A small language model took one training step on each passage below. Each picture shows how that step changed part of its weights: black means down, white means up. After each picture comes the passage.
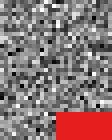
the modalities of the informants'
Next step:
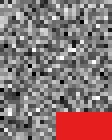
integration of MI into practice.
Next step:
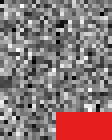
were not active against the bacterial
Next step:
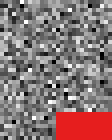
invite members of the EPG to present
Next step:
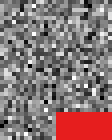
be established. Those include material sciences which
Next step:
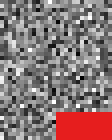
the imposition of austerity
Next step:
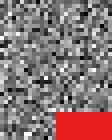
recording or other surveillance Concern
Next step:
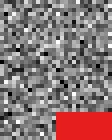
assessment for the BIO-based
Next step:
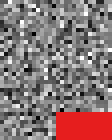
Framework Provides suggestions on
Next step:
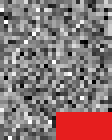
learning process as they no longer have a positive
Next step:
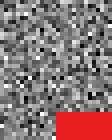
be found in UNESCO/EC
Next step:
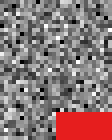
ACTIVITY AND
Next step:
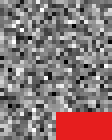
theories have been proposed, the origin
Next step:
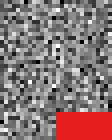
adapt and adopt in the French
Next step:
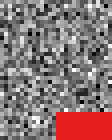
than their female counterparts.
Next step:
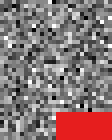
translations of the same word in different
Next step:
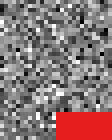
- How will it work? As stated
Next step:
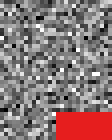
Instrument The researcher used three instruments to
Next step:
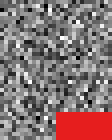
for vehicles using highways,
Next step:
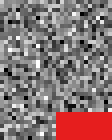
respondents strongly agreed. An
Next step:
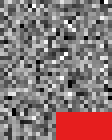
In the former, the data are processed after
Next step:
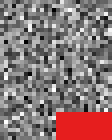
about the research and chose to participate if they
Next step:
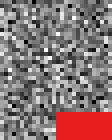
reduce the possible negative impacts of
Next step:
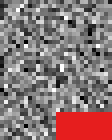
obstacle appeared against the
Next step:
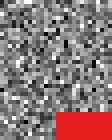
laws, regulations, resolutions and
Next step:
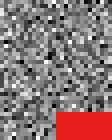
A text processing module for a
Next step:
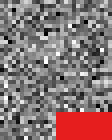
mathematics anxiety among the
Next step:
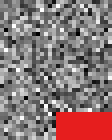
and oncology accessibility likely reflect
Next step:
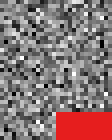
the sector remains cost competitive.
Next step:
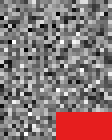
of Warsaw, Banacha
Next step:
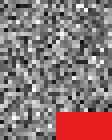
identification using added mass are considered, that
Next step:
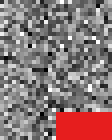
question to access them. Data can be classified in
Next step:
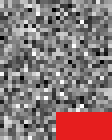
a separable nonlinear least
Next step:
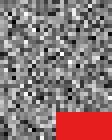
reveal a number of conflicting issues.
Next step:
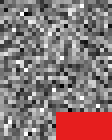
for rehabilitation, and the
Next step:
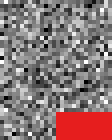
data** include: author(s), study
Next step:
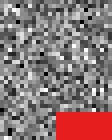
to take a call." 7. There
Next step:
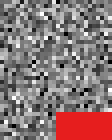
is achieved by using the following equation.
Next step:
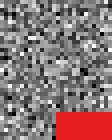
collecting 20 TB of raw image
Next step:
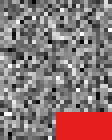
a criminal thought to act, using
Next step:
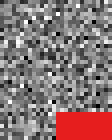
of organizing training using a game
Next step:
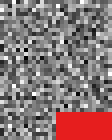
*Delhi Declaration on
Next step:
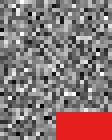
were analyzed as per age, sex,
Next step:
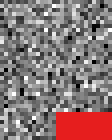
suggest an RMSE below 5%,
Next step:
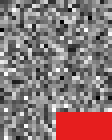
is to design and implement future strategies.
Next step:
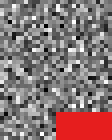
imply surgical scission of the
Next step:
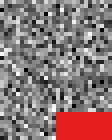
holes, adds very little
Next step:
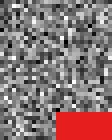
becoming a parent or can
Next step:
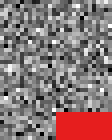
5 mL of chloroform.
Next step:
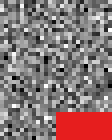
In this article, a study on
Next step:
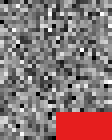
in 2015 was the first stage in the evaluation
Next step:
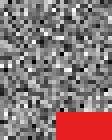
shown in Table 3. Table 3. Results of
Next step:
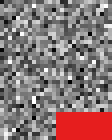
Kailes and Enders (2014),
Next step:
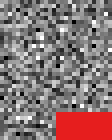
- 3) Normalize the cycle
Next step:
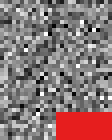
profile. An understanding came that a
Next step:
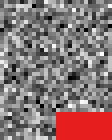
functions to be distributed over several
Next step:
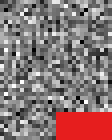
stabilizes at 4–5 min.
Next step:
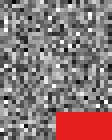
All authors read and approved the
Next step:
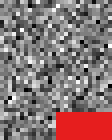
complexity enhances the representation of realistic
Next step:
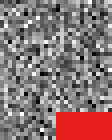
produced, as well as the cattle
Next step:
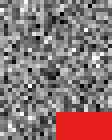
wires). On these sketches students
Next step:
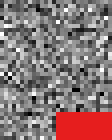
Mercadotecnia. The
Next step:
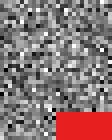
to meet legal, ethical and
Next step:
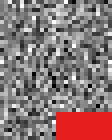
the circular economy, advancing the
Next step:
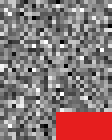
Remote Sensing (CHRS)
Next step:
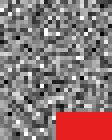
affinity for ZnO X Si -
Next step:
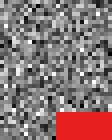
of corruption scandals under the
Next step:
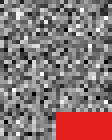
of communication and conceptually separates them
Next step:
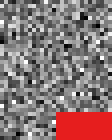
standardization method using Transformation 1. i
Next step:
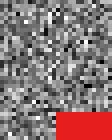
presidential system like ours, the
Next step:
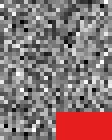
to exhibit wave behaviour having
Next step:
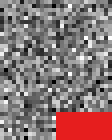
system efforts. A starting point for this
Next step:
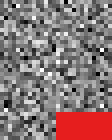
mentality. The complex neural net can
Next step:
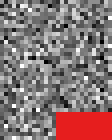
systems level. It involves identification of active
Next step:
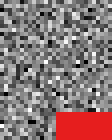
right, a powerful driver of
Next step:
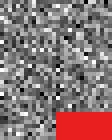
to SCAO - PSF-R
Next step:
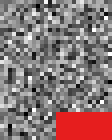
on this it classifies the given frame as
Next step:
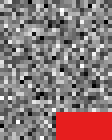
Terrain category 2 Structure class
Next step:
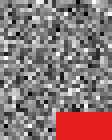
can move in any road and setting:
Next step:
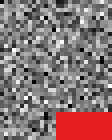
was developed specifically for the needs of the present
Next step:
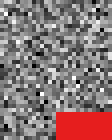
and 3110 MPa respectively.
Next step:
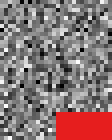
costs and to identify their role in the cost
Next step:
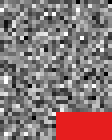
Value The number of poles 8
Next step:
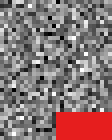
has the right to evaluate these data and
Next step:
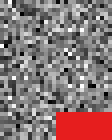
was made in the presetting, then the
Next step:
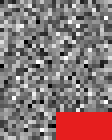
motivation towards achieving organizational
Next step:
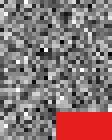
flow properties. The flow properties were
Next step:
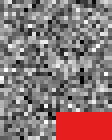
catalyst area. CI techniques use
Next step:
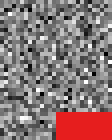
Research Thoughts*, 10(2),
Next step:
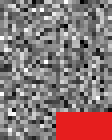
mechanical wear and repair requirements.
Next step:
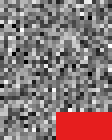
throughput, is increasing due to the
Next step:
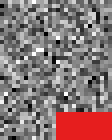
the optimum phenotype closest to
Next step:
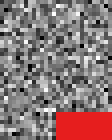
first recovery phase ($p >
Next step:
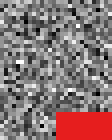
as per Table1[1] . Therefore
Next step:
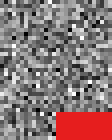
study of cardiovascular
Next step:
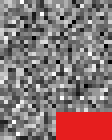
beginning of the project as curating data
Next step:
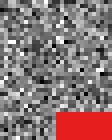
good coverage. During longer observations,
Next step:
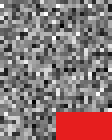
reported low levels of attention in classes.
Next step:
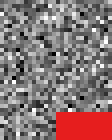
investment that the player might
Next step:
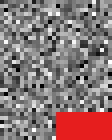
that occurs and is caused by physical
